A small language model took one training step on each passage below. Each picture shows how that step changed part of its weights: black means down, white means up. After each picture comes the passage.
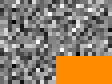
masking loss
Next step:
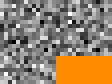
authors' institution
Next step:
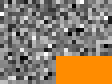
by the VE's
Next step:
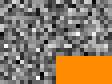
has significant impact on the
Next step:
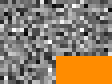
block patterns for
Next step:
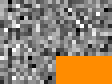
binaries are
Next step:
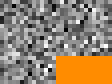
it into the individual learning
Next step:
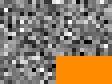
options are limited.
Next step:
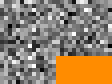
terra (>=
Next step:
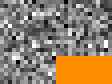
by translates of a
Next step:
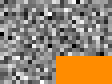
| this work | |
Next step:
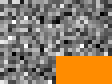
we have to perform further the
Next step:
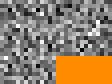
and we neglect the
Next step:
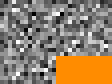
been used which detects
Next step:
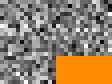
it as expected?
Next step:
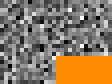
relative to the control,
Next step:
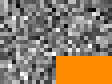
other words, we will
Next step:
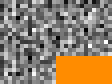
implementation of good
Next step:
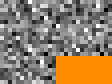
the experimental limits which
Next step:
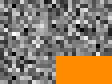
flux factor increases more
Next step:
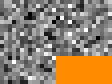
of wavelength,
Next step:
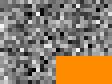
at distance $d$.
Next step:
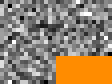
beauty —
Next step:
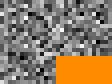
to the other, in the
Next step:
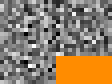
port wing unit
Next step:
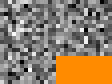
how the frustration
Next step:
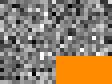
our measurement compatible
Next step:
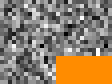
to influence the
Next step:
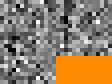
like nucleic
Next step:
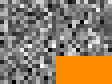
for a review).
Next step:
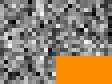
has increasingly become
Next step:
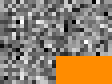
hydrogen storage,
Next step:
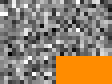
only linearly with the
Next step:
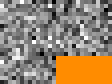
thinking beyond
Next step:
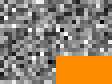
the strong entropy
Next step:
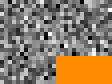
by [19] and in
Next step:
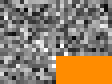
of Majorana
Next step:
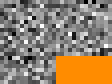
$m$-th random
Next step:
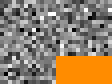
G-rank &
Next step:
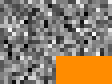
2001 for details).
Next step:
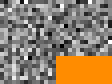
are not aware of
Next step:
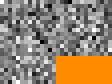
are expected in this
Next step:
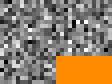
significant shifts were observed
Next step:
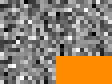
lattice by open
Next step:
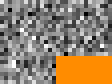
are applied to the
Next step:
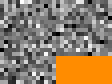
scatter (rms)
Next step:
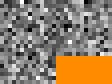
permission of,
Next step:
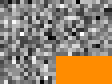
of infectious and
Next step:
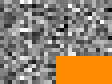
- \alpha_i
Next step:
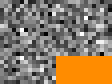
disturbances. If
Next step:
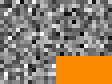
runway model and
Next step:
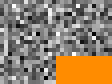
fronts for the
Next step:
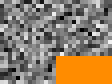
the fourth most
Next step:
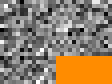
the OECD
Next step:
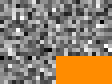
the observed planets to
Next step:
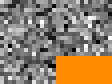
The selected parameters of the
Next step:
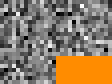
no conflicts of interest
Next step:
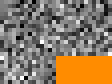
all integrals can be
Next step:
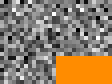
process is a decisive
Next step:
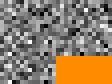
of PNRR
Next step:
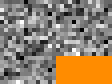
the last decade.
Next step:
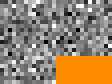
turned off,
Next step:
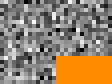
is based and present an
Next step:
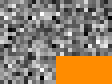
that is to be understood
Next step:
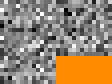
prior relies
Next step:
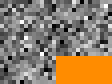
distribution, a relatively
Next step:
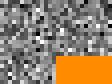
distribution exhibits
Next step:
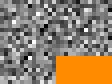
countries since the
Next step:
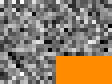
following subsection, we
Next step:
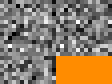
looking at the
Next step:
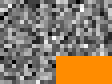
predicting measured FL
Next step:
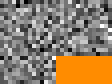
of Management,
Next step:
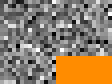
VC had high
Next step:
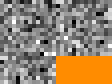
exist in knowledge,
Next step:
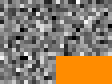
that the stories in
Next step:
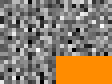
can provide a security
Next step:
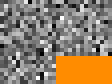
can impact overall
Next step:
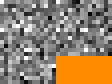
In this paper we present
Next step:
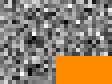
for puppets to
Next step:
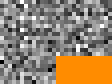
an adaptive internal
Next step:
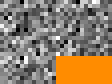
[Network Models
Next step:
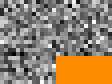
absorptions around
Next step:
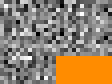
error occur
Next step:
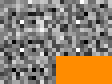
= 2$) with the new
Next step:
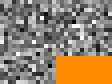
fast (the operation
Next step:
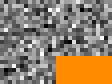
a reservoir
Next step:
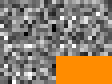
material functions depending on the
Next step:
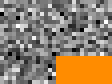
neural fibers of
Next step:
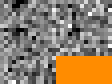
Acad Sci U
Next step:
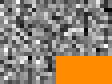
of workers when working
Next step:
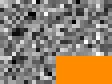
the Feynman
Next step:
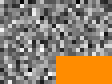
contribution from red
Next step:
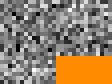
10 As can be seen
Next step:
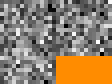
of this work, but we
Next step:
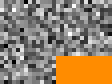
this work constitutes
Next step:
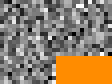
organizational culture
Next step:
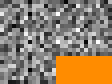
period was found to be
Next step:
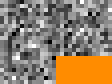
Field} of the
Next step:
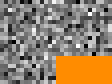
forests including 3
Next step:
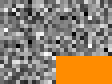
base diameter,
